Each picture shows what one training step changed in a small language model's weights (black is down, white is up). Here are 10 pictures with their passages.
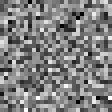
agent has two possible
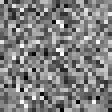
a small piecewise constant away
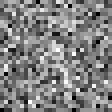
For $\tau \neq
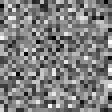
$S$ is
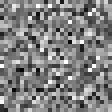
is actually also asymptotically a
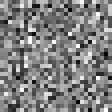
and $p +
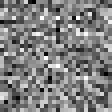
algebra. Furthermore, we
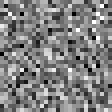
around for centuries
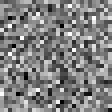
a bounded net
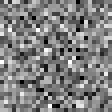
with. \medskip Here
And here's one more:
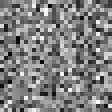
both CR equivalent to
